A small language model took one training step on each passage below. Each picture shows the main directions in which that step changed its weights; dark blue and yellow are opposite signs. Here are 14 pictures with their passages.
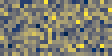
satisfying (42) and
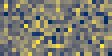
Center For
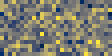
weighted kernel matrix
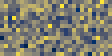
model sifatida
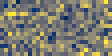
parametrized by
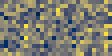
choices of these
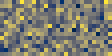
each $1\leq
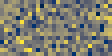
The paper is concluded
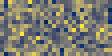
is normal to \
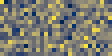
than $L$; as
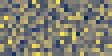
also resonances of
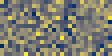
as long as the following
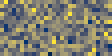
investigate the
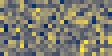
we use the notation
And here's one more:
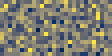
rows labelled
